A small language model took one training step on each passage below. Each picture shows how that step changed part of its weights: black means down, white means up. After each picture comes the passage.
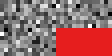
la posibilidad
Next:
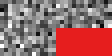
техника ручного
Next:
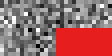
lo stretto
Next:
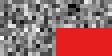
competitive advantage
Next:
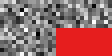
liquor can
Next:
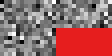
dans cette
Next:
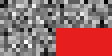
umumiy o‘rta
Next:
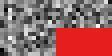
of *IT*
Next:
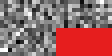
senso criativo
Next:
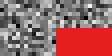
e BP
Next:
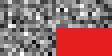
metadata provided by
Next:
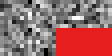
somente pode
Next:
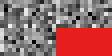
based on the number
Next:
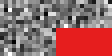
that learning BCD
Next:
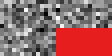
the packaging using
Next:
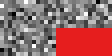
been found to be
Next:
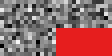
the datasheet
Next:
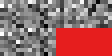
allow a transition on
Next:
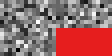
de lista de
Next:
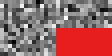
and control of
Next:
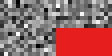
Khan Study
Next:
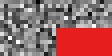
and other related
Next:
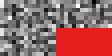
and of the
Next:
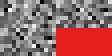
included in the
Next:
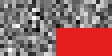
infants and
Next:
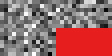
also known as
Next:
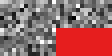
ones for
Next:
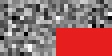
capital will be constant
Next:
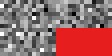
trip, the
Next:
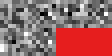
a collection of more
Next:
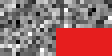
velocity indentation
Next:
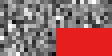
resource capacities needed
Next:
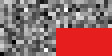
the regional
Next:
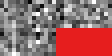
definiții în
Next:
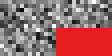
in terms of sustainability
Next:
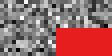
x within a
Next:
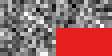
masalalari, shu
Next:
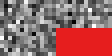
collection, analysis,
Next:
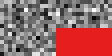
the student group in
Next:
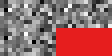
carried out with the
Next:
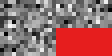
Federal Register,
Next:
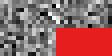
a concerning
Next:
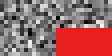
la réalité
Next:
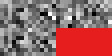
a common extra
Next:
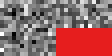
well as the time
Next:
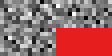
been left as
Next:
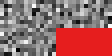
temperature approach or
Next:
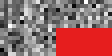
life. Relations
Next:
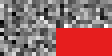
design, study
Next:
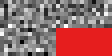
approach [36].
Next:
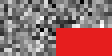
kullanılan ve
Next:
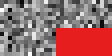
yang terjadi
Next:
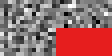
features, while also
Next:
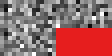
showed impressive
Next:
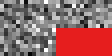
do Sul**,
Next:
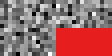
electrical energy for
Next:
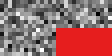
badiiyati va
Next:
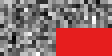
the other stars
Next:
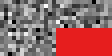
countries, where there
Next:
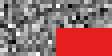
education and achieving
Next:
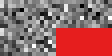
as } a
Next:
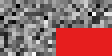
scaled up
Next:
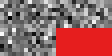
tea house
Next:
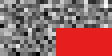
the VSG
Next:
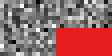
and maintenance
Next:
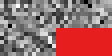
se mostró
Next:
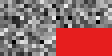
viel an
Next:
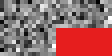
la SAU
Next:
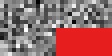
and inclusive learning environment
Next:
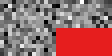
talab etmoqda.
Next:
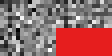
La gestión
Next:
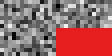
time graph of each
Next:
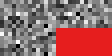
Masalan, quyidagi
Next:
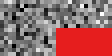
Code on
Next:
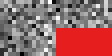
6 Months
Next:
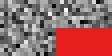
resection makes
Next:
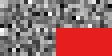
preferable for educational
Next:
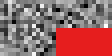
is nominally 1
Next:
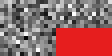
the Internet at
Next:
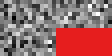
coordination strategies
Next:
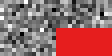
Literature search
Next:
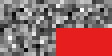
to the residential
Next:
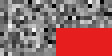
meio que lhe
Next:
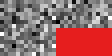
centró en
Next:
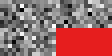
in general, in
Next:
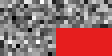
temperatur və
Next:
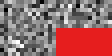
from *Ruta
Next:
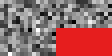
em relação à
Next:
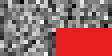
kelgan antiqa
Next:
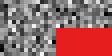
researchers hope
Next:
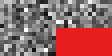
the temporal
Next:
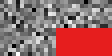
Mission ist
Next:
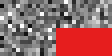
Address 1
